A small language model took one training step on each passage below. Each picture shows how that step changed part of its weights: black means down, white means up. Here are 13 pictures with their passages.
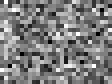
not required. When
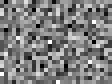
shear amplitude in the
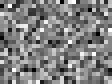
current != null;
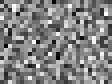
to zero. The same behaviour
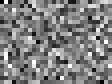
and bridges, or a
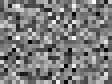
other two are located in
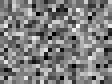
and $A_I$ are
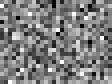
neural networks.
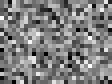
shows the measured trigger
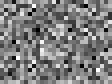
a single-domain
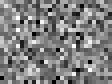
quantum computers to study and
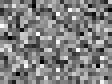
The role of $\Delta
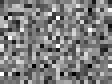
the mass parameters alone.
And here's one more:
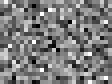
conductance variance
